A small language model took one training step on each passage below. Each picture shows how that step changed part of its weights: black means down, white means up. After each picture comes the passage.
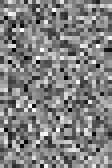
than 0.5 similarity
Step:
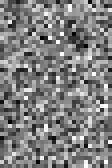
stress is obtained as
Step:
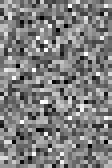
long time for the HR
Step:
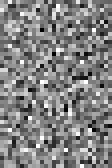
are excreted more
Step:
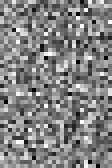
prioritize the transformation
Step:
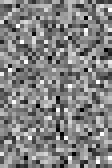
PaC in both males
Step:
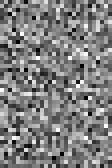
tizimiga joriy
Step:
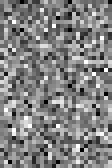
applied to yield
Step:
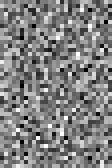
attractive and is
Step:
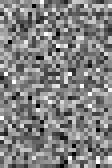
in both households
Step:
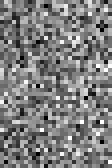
Rate And Blood
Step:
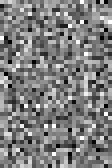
look of traditional
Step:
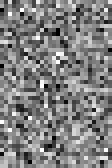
any exciting
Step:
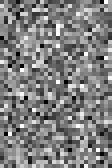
dor em garantir
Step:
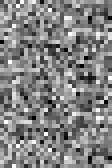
cannot rule out
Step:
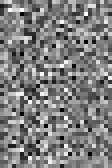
dose was not significantly different
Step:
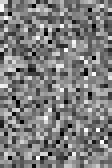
- The 1st stage is
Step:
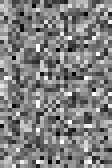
attention is given
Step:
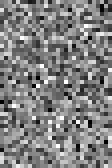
on the Road: The
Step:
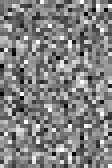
Engineering from the
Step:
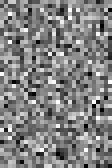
Carty EU Project
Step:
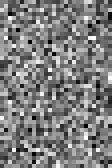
atau penjualan
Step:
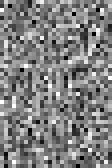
is one of the city's
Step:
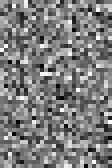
de DVD e um
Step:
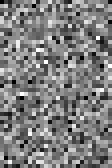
developer familiar
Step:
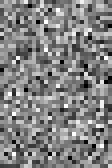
the current network conditions.
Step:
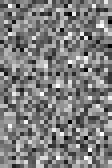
sempre de forma
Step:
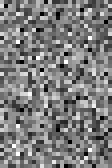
arroz en lugar
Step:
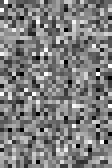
its simplicity; the
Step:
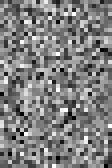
into Process I, stir
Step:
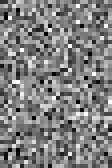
bolsa da bir
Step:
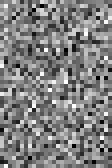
of overfitting.
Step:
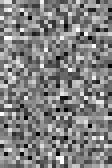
with a challenge and
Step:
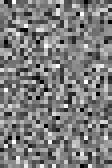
та вимушеної
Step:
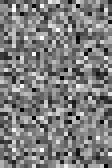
e que nem sequer
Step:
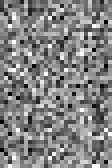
ИКТ и ВВП
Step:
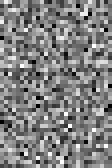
make the isolation and
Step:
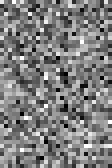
high affinity interaction
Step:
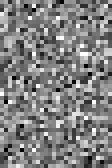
this urgency, this
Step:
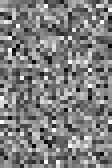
purpose or the
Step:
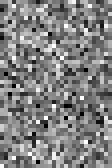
qilgan, jamoa
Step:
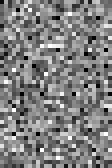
хвороба і
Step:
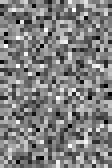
(e) The 12th
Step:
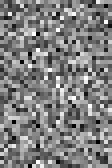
población del sector
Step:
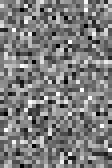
and creating economical
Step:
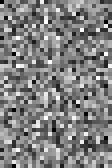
group i.e. 41
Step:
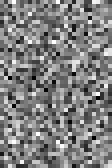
y realizarlas
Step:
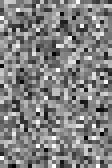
increased the heart rate
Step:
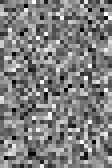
- 39) Mariam
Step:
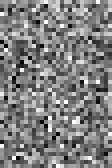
de un paciente, y
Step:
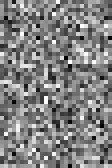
flexibilizar el
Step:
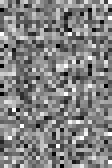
soil the new properties
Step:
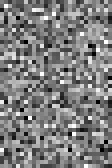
în cadrul
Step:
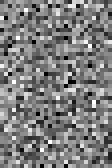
this answer:
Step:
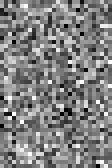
training for qualified
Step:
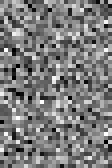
maqsadida dori
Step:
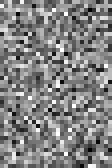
reasons and ways.
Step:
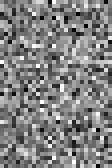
mm. This graphical
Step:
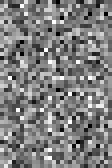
also confirm that there is
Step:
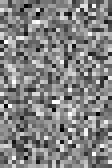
activity at nymph or
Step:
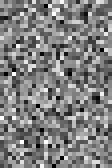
hikoya qilib
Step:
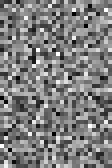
de suas despesas
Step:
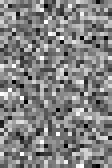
survey indicated very
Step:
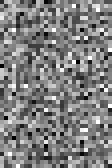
performed the initial
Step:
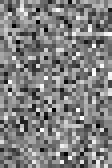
small rural community and
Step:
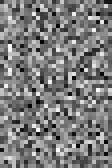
stretching the
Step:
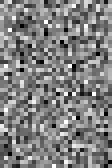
has the potential to be used
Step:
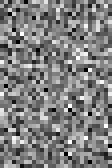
tizimiga ega
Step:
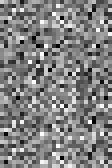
כל כך
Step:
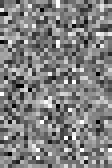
These disorders are
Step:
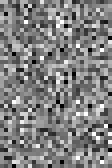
were males and 29
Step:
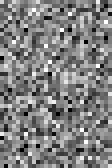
работников. –
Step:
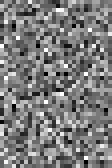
Figures 4 to 6 show the
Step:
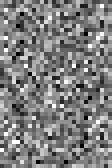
results show that the data does
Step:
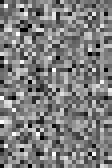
є найбільш
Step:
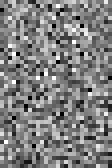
stabilit prin metoda
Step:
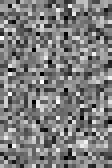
turbidity due to
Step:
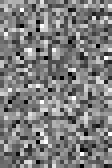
more importance [7].
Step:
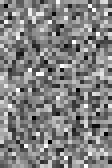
Department of Public
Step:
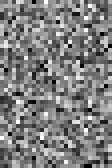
simbioz yashash
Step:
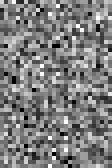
e os conceitos que
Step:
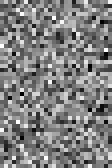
F . The existence of
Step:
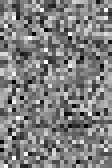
family business has
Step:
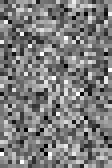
modelo de formación y
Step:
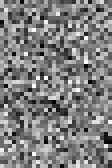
ilmiy ishlar
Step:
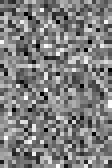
camera to measure the
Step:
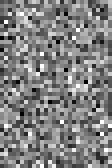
estratificados, se
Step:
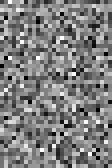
determined by counting
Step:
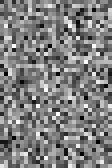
course Internet
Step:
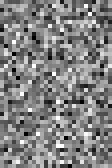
на объект.
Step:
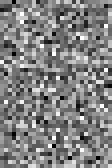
momentos os quais
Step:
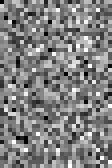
– bu ma'lum bir
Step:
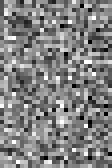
interact with the environment and
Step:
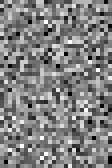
the war against
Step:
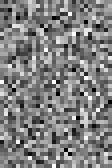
the taxol content of
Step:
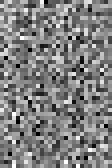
to the understanding of
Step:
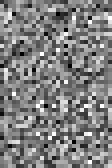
only slide-level
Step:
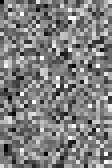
[7] permite a
